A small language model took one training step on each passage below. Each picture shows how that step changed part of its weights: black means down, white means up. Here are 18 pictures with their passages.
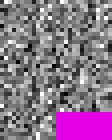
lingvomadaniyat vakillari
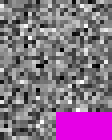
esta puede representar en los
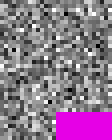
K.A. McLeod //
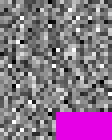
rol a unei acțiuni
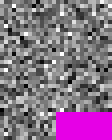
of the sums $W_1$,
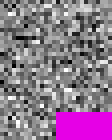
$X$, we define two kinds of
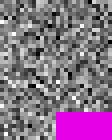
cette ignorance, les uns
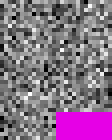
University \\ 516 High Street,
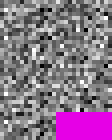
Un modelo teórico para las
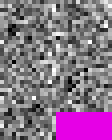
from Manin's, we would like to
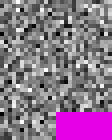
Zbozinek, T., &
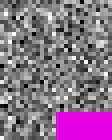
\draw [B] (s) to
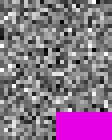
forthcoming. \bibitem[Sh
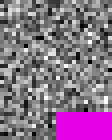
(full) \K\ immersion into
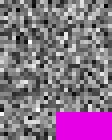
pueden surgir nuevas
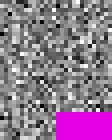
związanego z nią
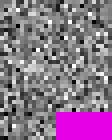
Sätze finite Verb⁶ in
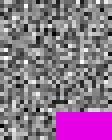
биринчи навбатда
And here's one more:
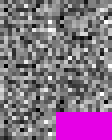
in systems of equations but there we have a
